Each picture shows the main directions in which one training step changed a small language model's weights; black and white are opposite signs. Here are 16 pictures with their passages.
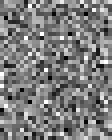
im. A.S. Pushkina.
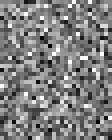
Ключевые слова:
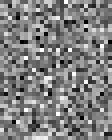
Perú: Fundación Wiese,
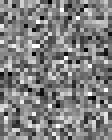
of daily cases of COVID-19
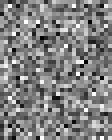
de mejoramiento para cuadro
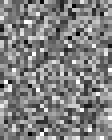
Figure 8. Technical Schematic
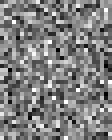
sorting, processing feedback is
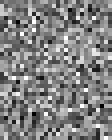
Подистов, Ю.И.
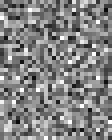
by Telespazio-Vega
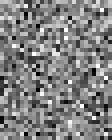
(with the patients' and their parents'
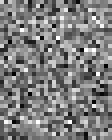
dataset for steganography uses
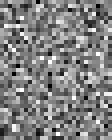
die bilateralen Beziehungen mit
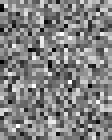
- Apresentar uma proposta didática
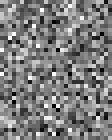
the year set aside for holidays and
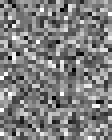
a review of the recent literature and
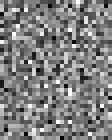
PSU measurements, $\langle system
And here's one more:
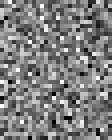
unless supply and demand are
